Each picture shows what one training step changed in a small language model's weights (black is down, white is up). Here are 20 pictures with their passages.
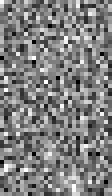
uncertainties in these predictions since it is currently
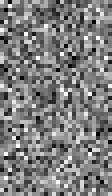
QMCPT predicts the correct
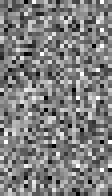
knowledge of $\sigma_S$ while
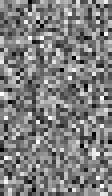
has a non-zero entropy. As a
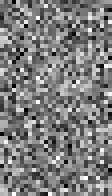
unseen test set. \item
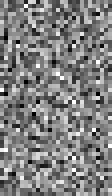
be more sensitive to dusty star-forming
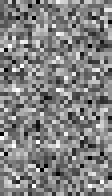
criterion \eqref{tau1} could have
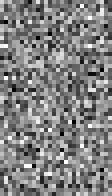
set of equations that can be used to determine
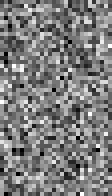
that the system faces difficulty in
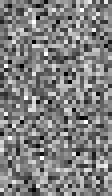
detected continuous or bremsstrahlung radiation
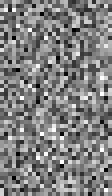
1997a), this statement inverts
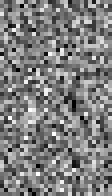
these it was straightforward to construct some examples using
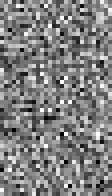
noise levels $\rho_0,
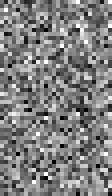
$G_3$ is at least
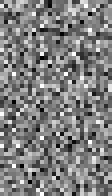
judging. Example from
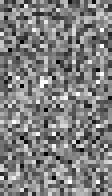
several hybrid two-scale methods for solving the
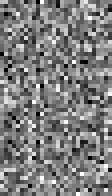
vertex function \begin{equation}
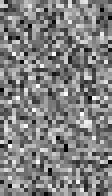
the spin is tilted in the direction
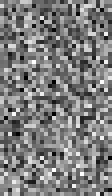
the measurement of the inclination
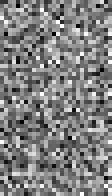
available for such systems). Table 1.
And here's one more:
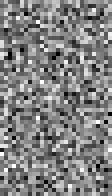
points are varying for different models. While the
